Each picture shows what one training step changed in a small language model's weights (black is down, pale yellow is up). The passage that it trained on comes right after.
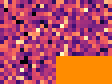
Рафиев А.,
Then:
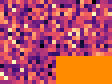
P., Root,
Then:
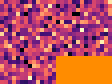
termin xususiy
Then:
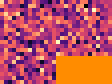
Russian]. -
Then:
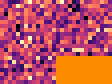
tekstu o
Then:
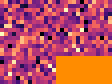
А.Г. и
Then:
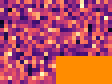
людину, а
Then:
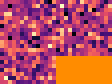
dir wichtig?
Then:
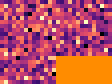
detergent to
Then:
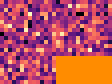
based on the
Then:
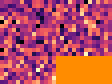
Yengil sanoat
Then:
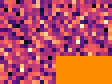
the past and the
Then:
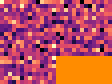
résilience du
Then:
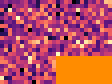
lugar en el que
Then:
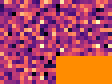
ainsi à la
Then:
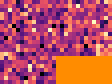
ou semelhante ao
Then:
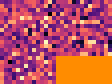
jami bolalarni
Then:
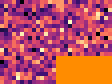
e “tratamento
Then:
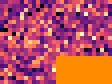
Maks Ort
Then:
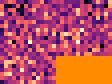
Um tema mais que
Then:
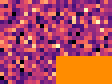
veículo de
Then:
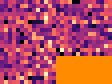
seu artigo
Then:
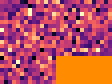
zieht sie
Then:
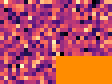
// Jahonni
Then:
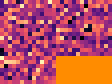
va iqtisodiy modellar
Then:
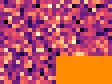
of the Russian
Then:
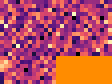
2 Матриця
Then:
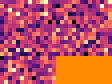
in spring.
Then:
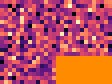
Incluídos na
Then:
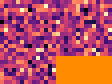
o uso da terra
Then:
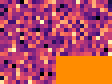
mod regulat;
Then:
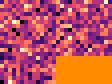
(ИМП), при
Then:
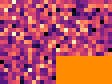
Lucrarea este
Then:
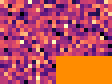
sus actividades en los
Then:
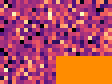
la voie de
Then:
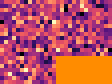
en önemli
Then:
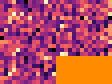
Учебник для
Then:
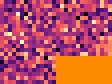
rígidos de
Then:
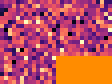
y no solo con las
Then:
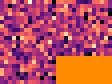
чи у разі
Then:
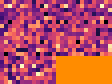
tiraderos a
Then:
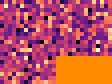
ured za
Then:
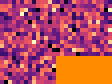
pada ibu
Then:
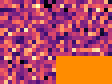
had rajam.
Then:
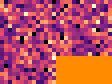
\text{ Ton
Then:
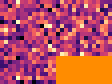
se o provedor
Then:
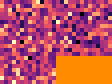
Larayne É
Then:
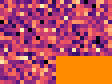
coûts tout
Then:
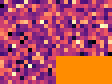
bir choralarni
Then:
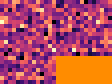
se mencionó en el
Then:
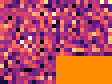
pekerja dalam
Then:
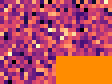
схема ва
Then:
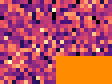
vários suportes
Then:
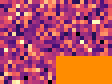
hospitals and
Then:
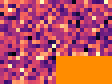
ва инглиз
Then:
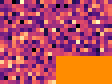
dan gradien yang
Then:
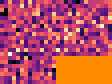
das bacias dos
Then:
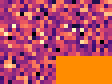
и есть сам
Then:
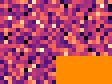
es aquella que
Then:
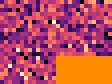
se exprime ao
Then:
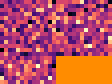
pagina web
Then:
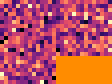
est également
